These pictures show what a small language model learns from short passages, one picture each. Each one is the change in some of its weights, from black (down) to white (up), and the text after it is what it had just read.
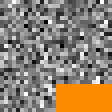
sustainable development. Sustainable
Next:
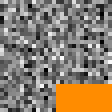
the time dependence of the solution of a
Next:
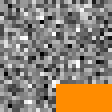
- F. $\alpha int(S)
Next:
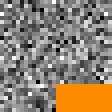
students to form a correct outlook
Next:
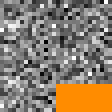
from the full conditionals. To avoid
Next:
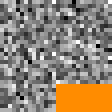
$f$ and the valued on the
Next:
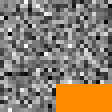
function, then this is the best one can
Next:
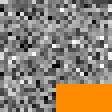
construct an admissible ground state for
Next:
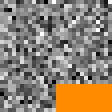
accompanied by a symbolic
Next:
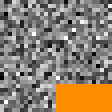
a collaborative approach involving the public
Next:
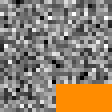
of the class-pairs,
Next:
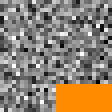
the same set of quantum information operations are
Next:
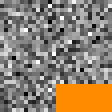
study is defined as the one that starts
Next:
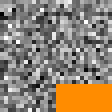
during the training phase, as it allows for
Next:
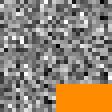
Simferopol to mark the
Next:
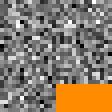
solution decays (eigenvalues
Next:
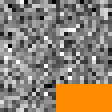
\quad h \in \bN $$
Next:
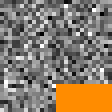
force-free fields in three-dimensional
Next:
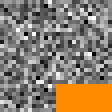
denotes induction from $\s_2
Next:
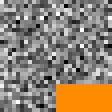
relationship conflict has an effect on
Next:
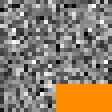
the Salpeter slope is
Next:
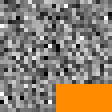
TSCC radiomics literature.
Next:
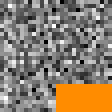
(3.8) that the following inequality
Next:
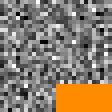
subcycle $c'\subset c$
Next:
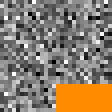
is 3 years. The background has been
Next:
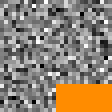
about Status. Details
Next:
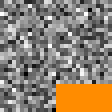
and maintenance of an
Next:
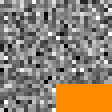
time there is no study in the field of
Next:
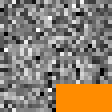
The limit meta analysis is too
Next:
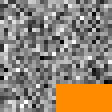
that can adapt to inclined
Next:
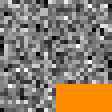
however, not optimised in terms of
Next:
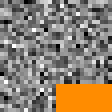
the discussion with succinctly
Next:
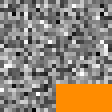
2D, and 3D periodic structures
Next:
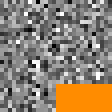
profile which is parallel to the
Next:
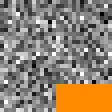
is worth observing here that
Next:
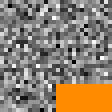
structures. Then the proposed antenna is
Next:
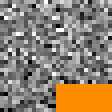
investigate the low regularity solution of the
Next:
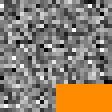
for. \\ \\ function [value] =
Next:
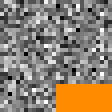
Russia \\ \hline
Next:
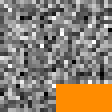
given $J_1$ it is
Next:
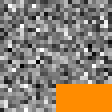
presented (Table 6). These experimentally
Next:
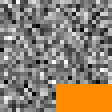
for quantifying the overall shape of
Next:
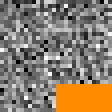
transfer of animals onto the
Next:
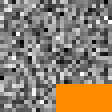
for Second Reporting Period"
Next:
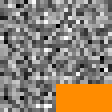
for studying the properties of quark
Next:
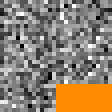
In this case indeed the result found by
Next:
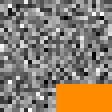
indicates the dominance of a species from
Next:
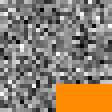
of your teachers suggested to use
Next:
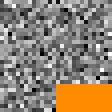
manifestation of social behavior of family
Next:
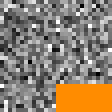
difference in the mean 24 weeks
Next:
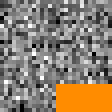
may be found in water. Water may
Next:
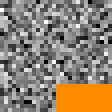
We study the properties of the matrix
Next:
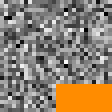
AURA, Inc.\ under
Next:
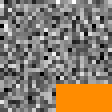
movement along the end channels of the
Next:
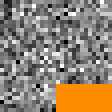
moderate or intense
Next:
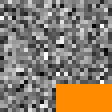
because these parameters are not affected by
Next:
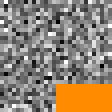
of these morphological and structural
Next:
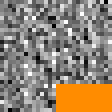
of SOH and SOC will
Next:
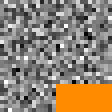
the literature, this work utilises the
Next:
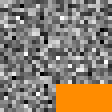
numerical transmittance $T_{2}$
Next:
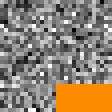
joining $f$ and
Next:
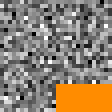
an $A$-module such that
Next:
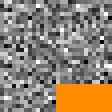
\simeq \Big\|\grad
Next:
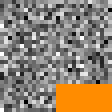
future works} In this work, the
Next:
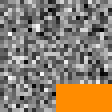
the condition $|g_1|\le
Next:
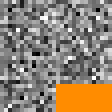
in classifying Kaganga
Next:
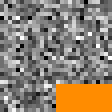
$f_i$, place a
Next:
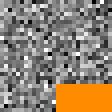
This study aims to evaluate these
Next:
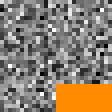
$p \in M$ there are vector
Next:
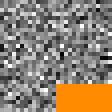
open perspective of what he called an
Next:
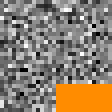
accounting and financial reporting
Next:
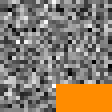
angle $\psi_d$ beyond
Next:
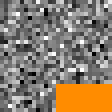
influence of different substituents in the
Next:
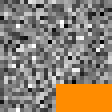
as follows. \\ Firstly the
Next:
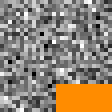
is complex and integrable then $$
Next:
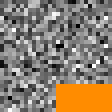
in $\paige{2}$ and
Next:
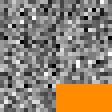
that $\tau_{\eta}(A)u
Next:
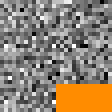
if the square of a graph is
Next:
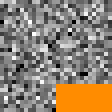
to a complete stacky fan
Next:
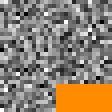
and veto legislation.
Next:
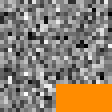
and services sectors. Such a
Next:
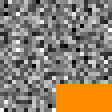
$B$ is the reunion of
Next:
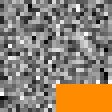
- b) the period of personal
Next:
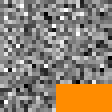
vector character of the nonlinear third order
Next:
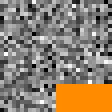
the terms in a description are
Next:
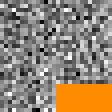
analysis an important research need. A.
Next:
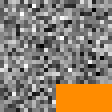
{should exhibit acceptable
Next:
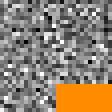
ideal of $\poly$. Clearly
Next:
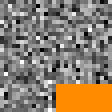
the right. The tree was
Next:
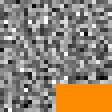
for the alignment of the
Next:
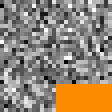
investment using RL and RSI
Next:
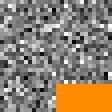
concluded that the adoption of
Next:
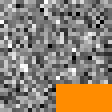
Error Distribution.
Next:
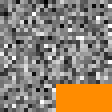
Institute of Control Sciences of
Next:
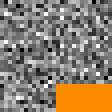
response is mostly determined by the first two
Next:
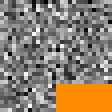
in standardization. Network
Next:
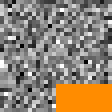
an expert for the European
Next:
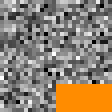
compatibility condition. } of functions
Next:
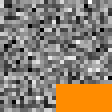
the pressure, i.e.
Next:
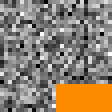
severity of the hazards, they
